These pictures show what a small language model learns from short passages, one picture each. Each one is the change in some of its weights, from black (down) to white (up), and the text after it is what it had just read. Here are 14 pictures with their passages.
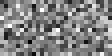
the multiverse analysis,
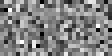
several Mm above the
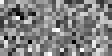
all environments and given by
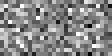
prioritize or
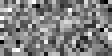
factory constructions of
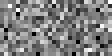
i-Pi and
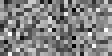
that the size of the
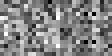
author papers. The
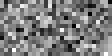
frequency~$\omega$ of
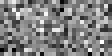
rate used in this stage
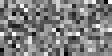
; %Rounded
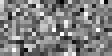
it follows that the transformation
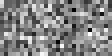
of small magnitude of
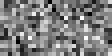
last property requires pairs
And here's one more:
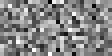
or vague data
